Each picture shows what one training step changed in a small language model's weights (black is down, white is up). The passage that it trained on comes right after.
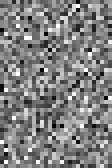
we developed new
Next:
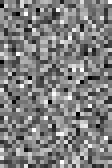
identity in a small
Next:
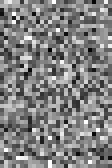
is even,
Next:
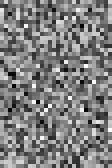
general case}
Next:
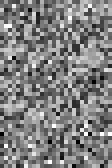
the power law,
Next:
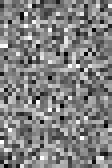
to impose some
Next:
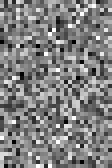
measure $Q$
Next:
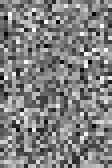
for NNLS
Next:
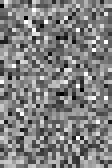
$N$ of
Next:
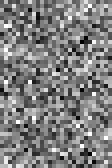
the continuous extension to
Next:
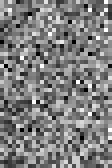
possible $r$
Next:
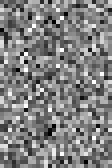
Corollary, in order
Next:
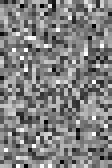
are working over
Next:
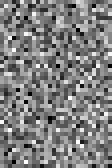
ce qui
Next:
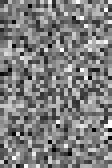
with a single minimal
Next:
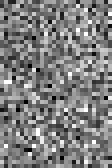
stays above the
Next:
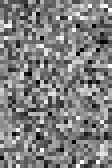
if the initial data
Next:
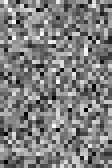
closure. Let
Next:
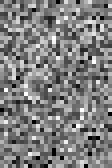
induction. For
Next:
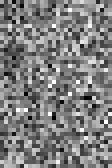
spectral radius for a
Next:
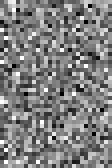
the welding
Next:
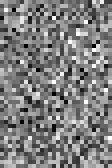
mean squared
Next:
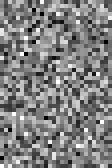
One of our
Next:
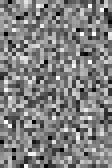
such that \[
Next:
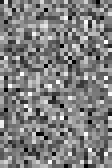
deformations which
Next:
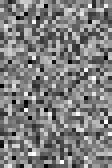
that use a
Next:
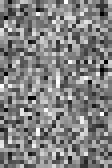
follows by Lemma
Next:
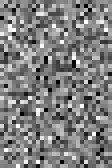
and $$ \vert
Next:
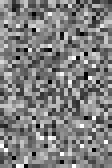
k'$, the line
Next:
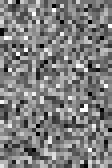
algorithm \and nonlinear
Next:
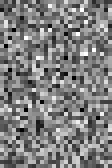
well known to
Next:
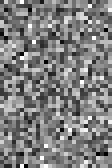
on the set of
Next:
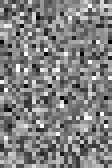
the vector relative degree
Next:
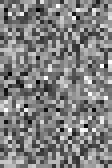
analogue of the
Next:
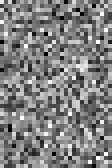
indices of
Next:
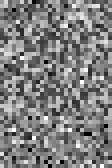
on the moduli
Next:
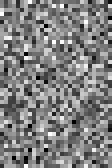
view, which is
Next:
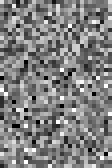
ones in the proof
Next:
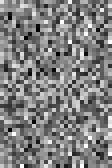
number of generators
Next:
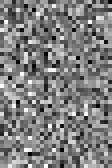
0$. From now
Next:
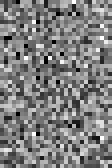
\beta d
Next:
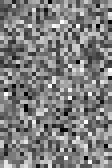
values close to
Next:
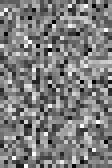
makes the all
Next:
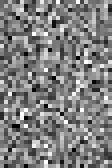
sheaves in
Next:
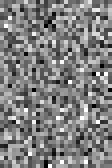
Corollary 20 there exists
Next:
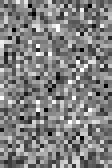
some $Q'$
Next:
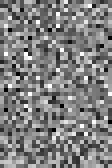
de la Proposition
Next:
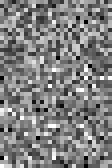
second law of
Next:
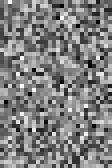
for training
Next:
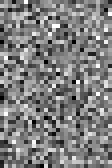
$Y$, which
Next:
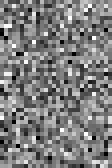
the Green
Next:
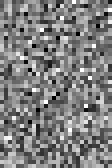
the contribution
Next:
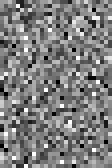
The ray
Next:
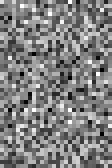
each pair of
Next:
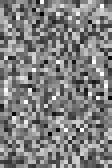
motivated our
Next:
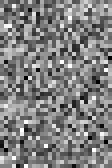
the string'',
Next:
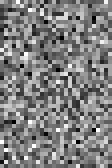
where we assume
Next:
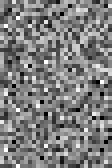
$\{\alpha \beta
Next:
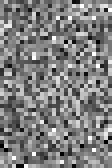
choose the homogeneous coordinates
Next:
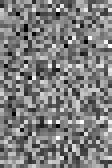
good prime'' in
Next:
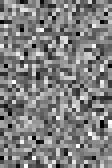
initial contact
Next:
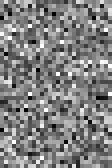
and let the
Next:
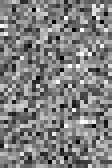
refer the reader
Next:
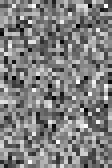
apply DCL
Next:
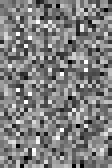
cut vertex nor
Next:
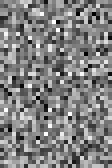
of P with the
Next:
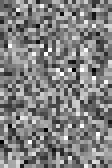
map from $\bar
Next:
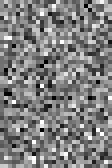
tensor product, and
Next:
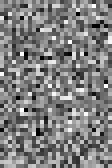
any step size:
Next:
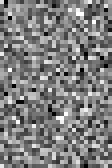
It was first proposed
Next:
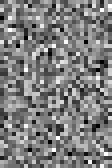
subcritical condition
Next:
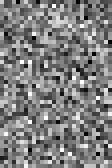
them gives rise
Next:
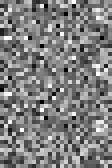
\le \cdots
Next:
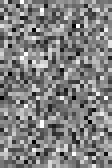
$A$ and
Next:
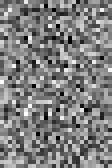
\leq L$
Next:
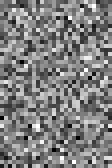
local backward
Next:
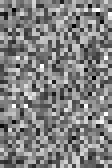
example, we
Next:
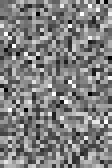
a simple connected graph
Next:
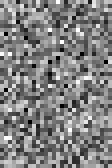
the induction.
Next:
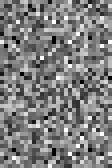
not defined on
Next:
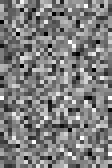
walk is
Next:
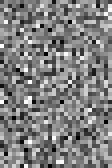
in full matrix algebras
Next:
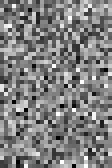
the result.
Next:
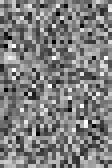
solution, but this
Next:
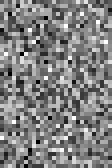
of $\omega$
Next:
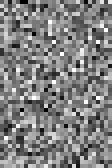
function generates an
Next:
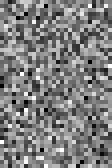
that if we set
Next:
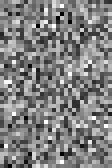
the corresponding singular
